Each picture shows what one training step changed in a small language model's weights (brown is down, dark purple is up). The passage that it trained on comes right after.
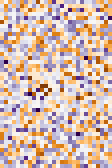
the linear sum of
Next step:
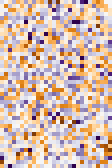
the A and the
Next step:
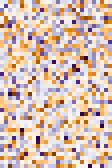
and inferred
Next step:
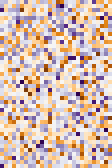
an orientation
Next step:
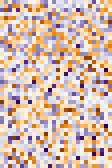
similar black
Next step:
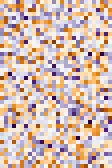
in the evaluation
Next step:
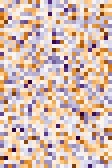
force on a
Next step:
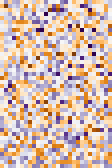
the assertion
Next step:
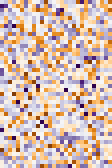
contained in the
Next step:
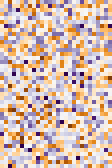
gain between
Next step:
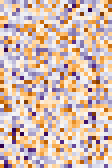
that was worked
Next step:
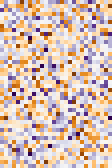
sample and the
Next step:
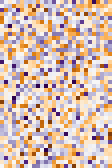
vortex states
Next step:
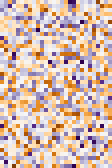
states to be
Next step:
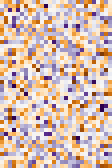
in- and
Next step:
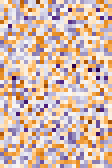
the results above were
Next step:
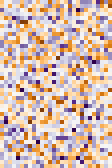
obtain the standard
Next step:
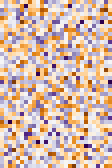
parameter $S$
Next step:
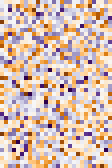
ends of
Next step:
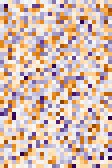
of the transverse
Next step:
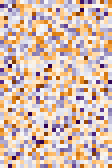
present special
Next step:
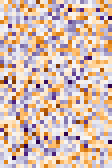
the two terms in
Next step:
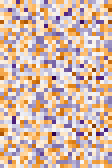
equation can be
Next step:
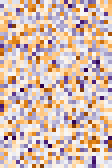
scheme for
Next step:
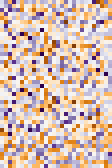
conservation and
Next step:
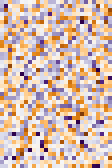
of any player
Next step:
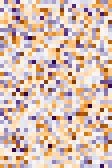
momentum dependence
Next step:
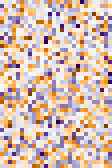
a {\it
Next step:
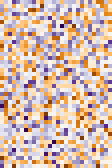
are blue
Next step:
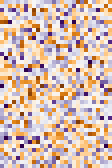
expressions is
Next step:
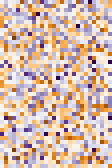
study. In this
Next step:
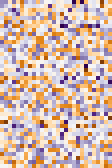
effects in light
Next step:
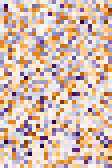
of the symmetric
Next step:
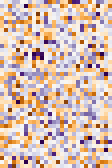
technical and
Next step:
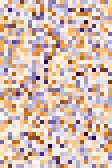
stamp and the
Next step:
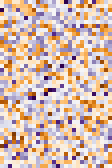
powers of
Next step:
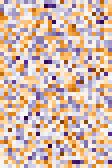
can be described by
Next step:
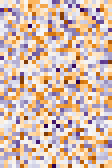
temperature range the
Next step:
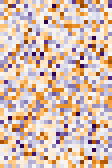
known. The
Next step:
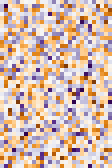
of the host
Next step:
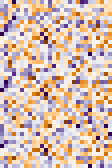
into account
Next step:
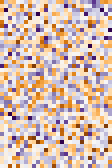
routes at
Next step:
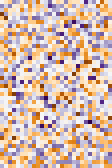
with chiral
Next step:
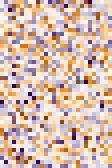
This is a
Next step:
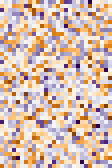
cluster utilization
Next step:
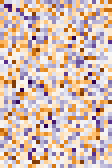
set the stage
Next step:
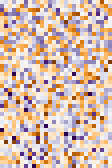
were discussed in
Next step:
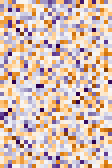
condition of
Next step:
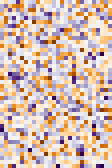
in a separate
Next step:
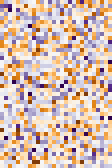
sets of
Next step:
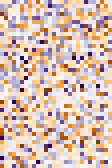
with a wide
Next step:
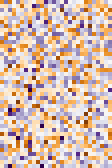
$m$ and
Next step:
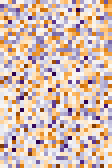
relation, in
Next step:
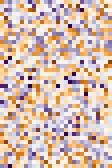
we first discuss the
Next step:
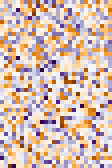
ground state is
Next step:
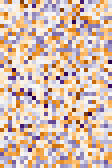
and M.
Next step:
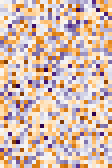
this case the
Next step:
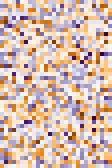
in terms of
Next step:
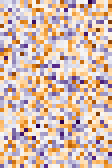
sections are shown
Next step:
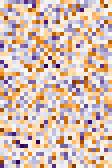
there are no
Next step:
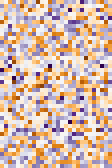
the special
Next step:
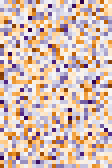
physics models
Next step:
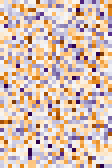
recover the
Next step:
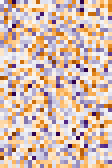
not a part of
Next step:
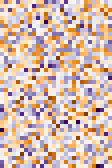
$J$ and
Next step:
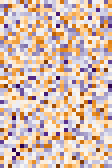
star. In section
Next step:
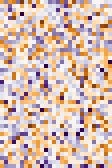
The initial parton
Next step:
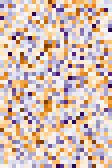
the assessors
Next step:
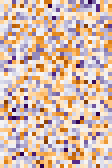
those found from the
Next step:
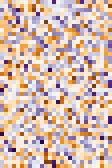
chance of
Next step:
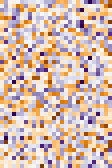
assume that the
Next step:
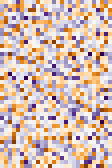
in the process
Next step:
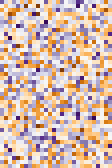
being the
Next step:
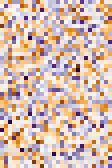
and the detector
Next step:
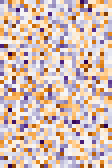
partition functions
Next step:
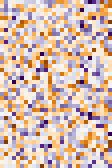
assume all these
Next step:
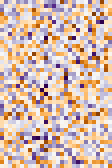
can indicate the
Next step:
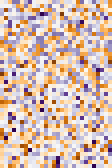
be present here as
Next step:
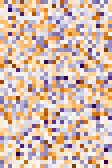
Using the
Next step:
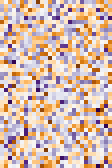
the observed spectra
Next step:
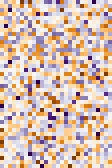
A0V to
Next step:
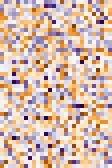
can be obtained from
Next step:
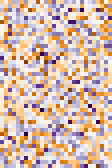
the potential energy of
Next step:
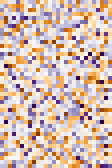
in this set,
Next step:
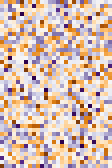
The next
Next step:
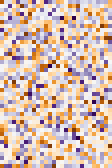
\otimes a
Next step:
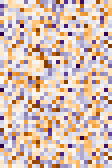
equal time
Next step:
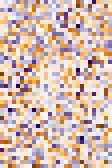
interval is
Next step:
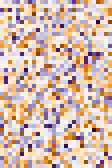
flight direction
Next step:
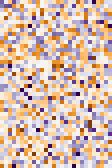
between MEC
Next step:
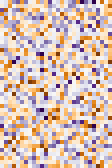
significant insight on
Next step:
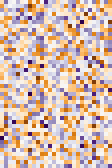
state is just
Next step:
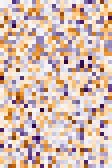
when the coupling to
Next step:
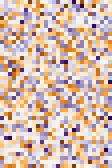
Only in
